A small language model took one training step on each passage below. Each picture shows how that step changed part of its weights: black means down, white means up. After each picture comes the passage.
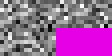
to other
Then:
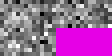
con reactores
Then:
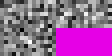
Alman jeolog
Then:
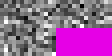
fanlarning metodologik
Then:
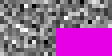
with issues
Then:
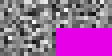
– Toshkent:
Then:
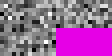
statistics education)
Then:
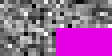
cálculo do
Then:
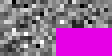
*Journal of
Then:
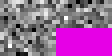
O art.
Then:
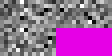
pour chaque
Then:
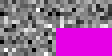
qismlarini ishlab
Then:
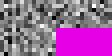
про синдром
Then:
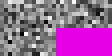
results, but
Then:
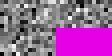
Tadqiqot jarayonida
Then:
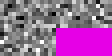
estrategias para el
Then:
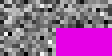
of Sciences*,
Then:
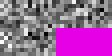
compreender a prática
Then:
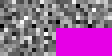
însă pentru
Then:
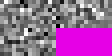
Mental dan
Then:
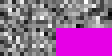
её развития
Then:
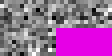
что студентам
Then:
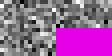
La presente investigación tiene
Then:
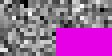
Ville de
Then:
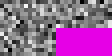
strong place
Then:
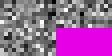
планирование исследования
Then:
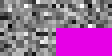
shu boisdan
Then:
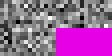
используется в
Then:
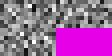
bij banken.
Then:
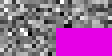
de calcio tiene
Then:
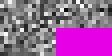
maqsadida Navoiy
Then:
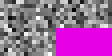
qiyosiy tahlili
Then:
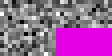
el perfil del
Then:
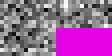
foydalanish metodlari
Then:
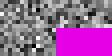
debían ser
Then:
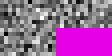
ini menunjang
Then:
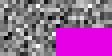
при ударах
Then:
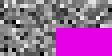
qilish. 4.
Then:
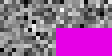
Health and
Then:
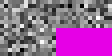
fosfor va
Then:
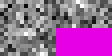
и ее
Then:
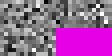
в силу
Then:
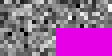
het Leven
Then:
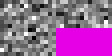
dönemlerde bu
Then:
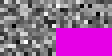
o compositor busca
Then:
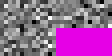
review of the
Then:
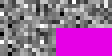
en el último
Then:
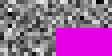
Chunki til
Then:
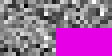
social. El
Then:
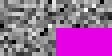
уход на
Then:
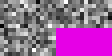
данных о
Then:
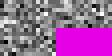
bola nutq
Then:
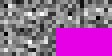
Eagle V
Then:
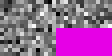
aktivitas organisasi
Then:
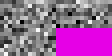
berishda va
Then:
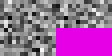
esa nafaqat
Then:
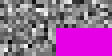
bir tumanda
